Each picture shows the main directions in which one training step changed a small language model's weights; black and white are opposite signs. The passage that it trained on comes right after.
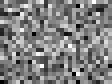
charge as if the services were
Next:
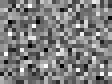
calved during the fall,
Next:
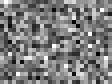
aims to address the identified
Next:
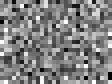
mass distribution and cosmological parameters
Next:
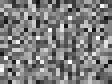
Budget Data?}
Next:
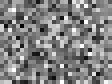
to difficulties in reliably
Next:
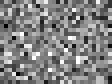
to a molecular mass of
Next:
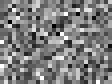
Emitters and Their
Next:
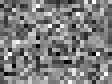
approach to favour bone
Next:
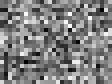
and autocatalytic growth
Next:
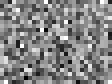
fundamental competencies are the strength
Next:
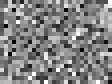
with the help of very classical
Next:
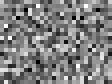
electricity networks while covering
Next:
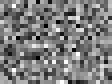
is in general not equal to,
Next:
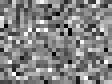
through the Ministry of
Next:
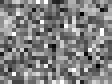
are then received by the research
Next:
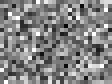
units. In the present
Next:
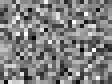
SOSA/SSN for
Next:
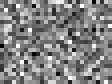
will be respected in the
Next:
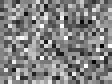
sixteen groupings.
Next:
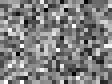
with $\dot M\sim
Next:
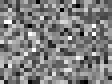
other vertex is in H ,
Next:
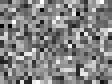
the metal skin as a
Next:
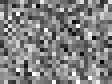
RIC, and delivering
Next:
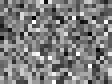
can enhance the channel quality between
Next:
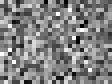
all three examples, we
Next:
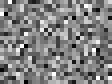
a topological similarity between the
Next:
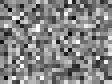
mitigation techniques have been therefore
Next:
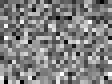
accurately determine clock skew
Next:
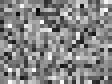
in the Supplementary
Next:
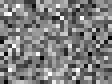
sedative effect, and also
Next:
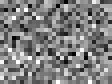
impacted supernumerary
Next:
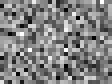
However, if the particles are
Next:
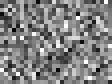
as the offset between frames
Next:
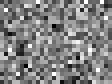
scoring roughly 10 to
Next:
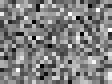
the anomalous dimension can
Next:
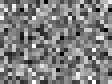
the potential $V(\phi)$
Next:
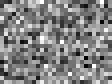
cell repair by innate
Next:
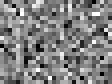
\axt-\bxt =
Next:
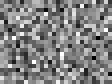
range $r_* =
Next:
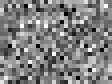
*Childhood and
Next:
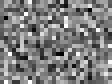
explores how to design,
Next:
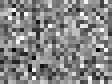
\co{We develop an
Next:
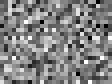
the optional inner and
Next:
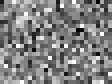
a cold one. Thus,
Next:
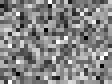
and are affected by notions
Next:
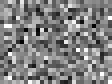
tipping points have already
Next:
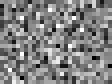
Phys. Lett. {\bf
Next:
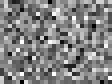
warning signs of a
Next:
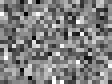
our sample circuit can
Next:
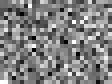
moves forward, the solution
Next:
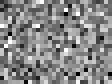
information about a company's
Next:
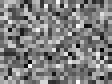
from the neglect of the
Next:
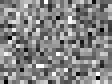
Physicochemical Properties
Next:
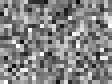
by the short time scale in
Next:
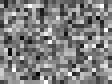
gate-end comparison of the
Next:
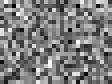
represented as a spherical
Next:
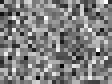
exceeding 3.5
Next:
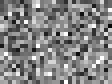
developments. However, to
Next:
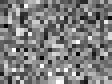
length, thus we find all
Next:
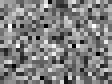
not depend on the concentration of the
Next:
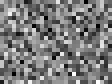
inlet velocity exceeded the
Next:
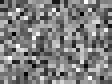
into both channel. The partial
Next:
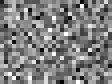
interacting at the source,
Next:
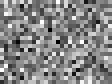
into radio and baseband
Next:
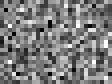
equivalent to the superposition of two
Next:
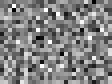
Twitter Data for
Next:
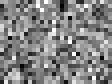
with the suggested instrument
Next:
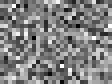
Sacrifice is not
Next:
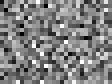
matrix $U_j$ in
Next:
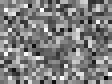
dissection of the superficial
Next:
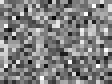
important role in countering the
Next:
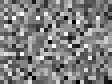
outcomes of a single institution
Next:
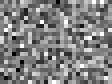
are available from the corresponding author on
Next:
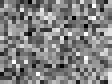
with time-varying
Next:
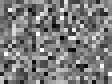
highly popular domains and limit
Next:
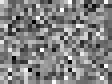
for example that wellbeing is
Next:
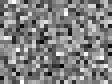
urls # This will
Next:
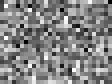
was obtained from the participant through
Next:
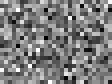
the morphological operation
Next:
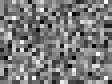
translocated to natural groups.
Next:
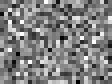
Stored Product Research
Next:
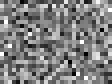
item, according to how
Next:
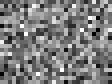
the physics-informed
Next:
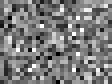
suitable for SAIs
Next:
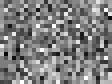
food and forestry contains
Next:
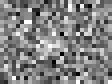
nanometers, with a measurement
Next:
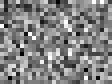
are able to retrieve the
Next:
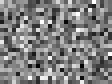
agreement between the theory and simulation,
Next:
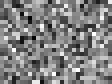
in the inverse problem, physical
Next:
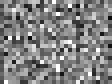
x_3) . For this
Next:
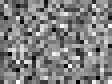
e delle Finanze
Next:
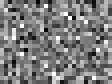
gauge the difference between the expectation
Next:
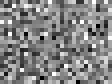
numerically the optimization procedure.
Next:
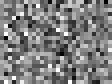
of Competing Interest
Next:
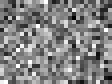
to most identified problems in the
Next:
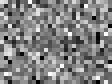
is therefore well-suited to
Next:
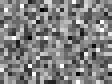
$u_1$ is the
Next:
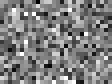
(b) Base map
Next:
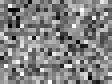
of the root cause
